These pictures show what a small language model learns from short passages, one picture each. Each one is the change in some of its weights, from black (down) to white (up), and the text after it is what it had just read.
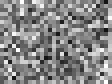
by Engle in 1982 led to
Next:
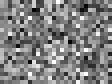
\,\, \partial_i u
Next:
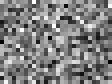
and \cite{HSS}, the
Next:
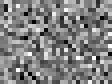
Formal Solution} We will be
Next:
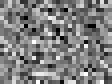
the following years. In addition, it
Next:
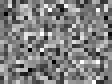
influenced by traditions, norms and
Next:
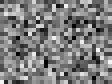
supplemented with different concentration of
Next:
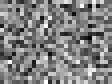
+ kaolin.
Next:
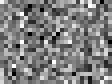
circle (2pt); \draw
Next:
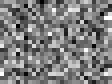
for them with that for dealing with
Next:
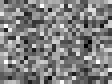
SNMan Python
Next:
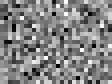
Newtonian mechanics which assigns kinetic
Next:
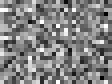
enters the ground, then enters
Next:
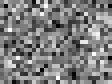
better manufacturability via optimized
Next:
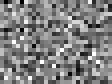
Vienna, Austria,
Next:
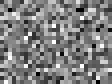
Also, by decreasing the Ca/P
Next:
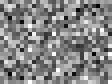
and edges $e_j $ such
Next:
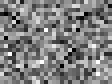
semilattice of abelian groups and
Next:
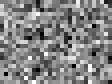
period \(N\) or less.
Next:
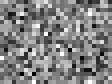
ergodic theorem. In the
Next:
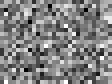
of elements on the IOSs,
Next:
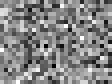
and Standard deviations are required.
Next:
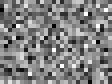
{ Nonlinear systems related to second order
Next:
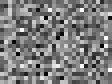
make a business sustainable by preserving quality,
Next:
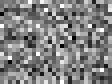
second half of the XIX
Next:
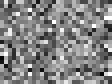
gives us the following desired result.
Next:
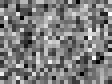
- implications for antitrust
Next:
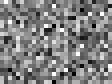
\right). \] We note that
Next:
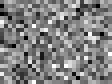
with all $z_k$ pairwise
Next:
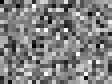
or HM Treasury,
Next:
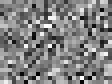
especially in the rural areas because they
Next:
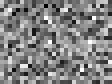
without quadrilaterals.
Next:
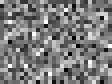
deterministic seasonal function
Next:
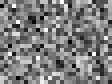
vertices of S lie on a path in
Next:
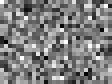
L} \oplus \nabla_{\mathcal
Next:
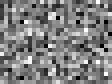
valves and prevent them from opening
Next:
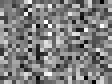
homogeneous tissue, and none of the findings
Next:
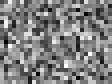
the local observations and actions of all the
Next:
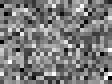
up to 10% NaCl but does
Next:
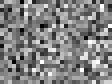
city. This is witnessed
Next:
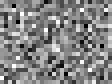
but many datasets used in MIR are
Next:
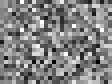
of $U$ is conjugate to
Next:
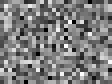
to evaluate the performance of machine learning
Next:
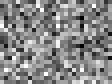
and analyzed in two dimensions, however numerical
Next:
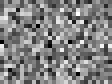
learning approach," *Journal of
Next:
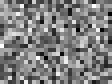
and multiple obstacles that constrain
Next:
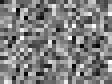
– – – From the route
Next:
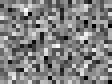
Intelligence and Knowledge Management in
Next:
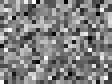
one can find a nested sequence
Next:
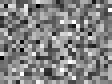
anther calli induced in
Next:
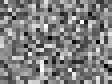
that has been said about the flat
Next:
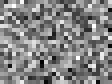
a decline in the overall performance.
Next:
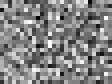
space. Moving beyond
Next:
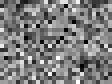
\item In particular, for every
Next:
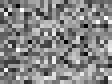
Dayandaya et al.
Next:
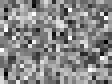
vast range of engineering purposes. The
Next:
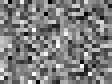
that were introduced and developed by
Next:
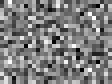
the specific output that is needed to meet
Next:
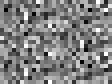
IN PATIENTS
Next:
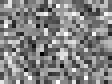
political rights as the same time,
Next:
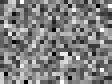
proof of the existence of a lower bound
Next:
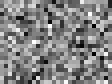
do not significantly affect communication. In
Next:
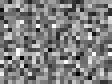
scaled Laguerre approach in
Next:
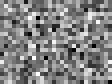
definite. Moreover, the resulting matrix is
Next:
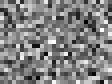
face-magic labelings of
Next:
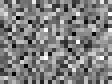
A, Bardizza
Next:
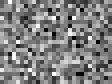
the dynamics, and moreover it is
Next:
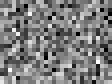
*International Conference on Social
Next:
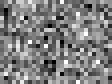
short sequences (< 30 events), and
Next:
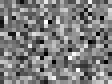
annealed sample 1 are obtained
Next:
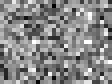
and reference system. Various strategies
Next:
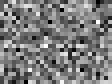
I to Chapter 2 of
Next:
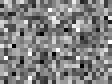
authors have used several techniques for extracting
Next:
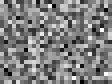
alcohol, the demand of
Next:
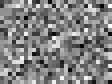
and let $n_i$ be
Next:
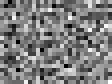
MPO BepiColombo
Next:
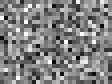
participatory decision-making processes to
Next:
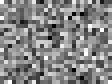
of prompt photons can be generated
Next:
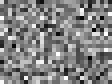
automorphisms by homotopy automorphisms. For
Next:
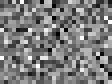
Five-story shear frame
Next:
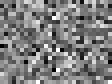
and time-integration procedures described
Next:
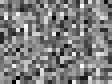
row sep=0pt, column
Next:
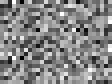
provided in Fig. 1. At first
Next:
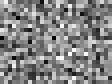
O. I., Mayer
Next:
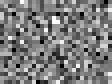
Then, a problem of statistical interest could
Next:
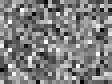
al.* [31] whose finding showed
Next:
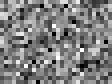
\item $X$ and
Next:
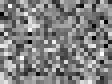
have no special generic maps]{On the
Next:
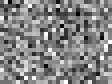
of patients' temporary disability period
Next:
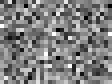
K – ω SST
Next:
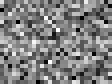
values. To improve runtimes and
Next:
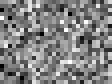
in the $i$-th tank
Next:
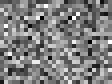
of the enemy; took
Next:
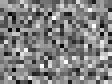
normalizing function does not admit an
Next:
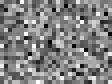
ample test configuration for $(X,
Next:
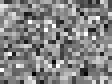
extension of $\QQ_p$
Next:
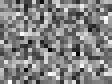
of trainings and resources to support
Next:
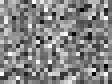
mm/hr.) for
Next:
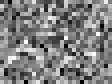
due to its many appealing geometric
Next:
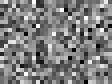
W \setminus E_{W,\bar
